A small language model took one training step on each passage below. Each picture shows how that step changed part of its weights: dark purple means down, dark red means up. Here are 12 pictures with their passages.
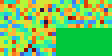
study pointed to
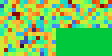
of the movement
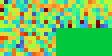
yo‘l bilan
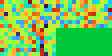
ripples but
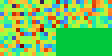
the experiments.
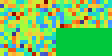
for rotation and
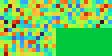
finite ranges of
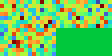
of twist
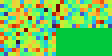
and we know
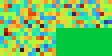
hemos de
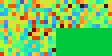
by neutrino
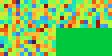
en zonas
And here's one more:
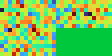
spin resonance
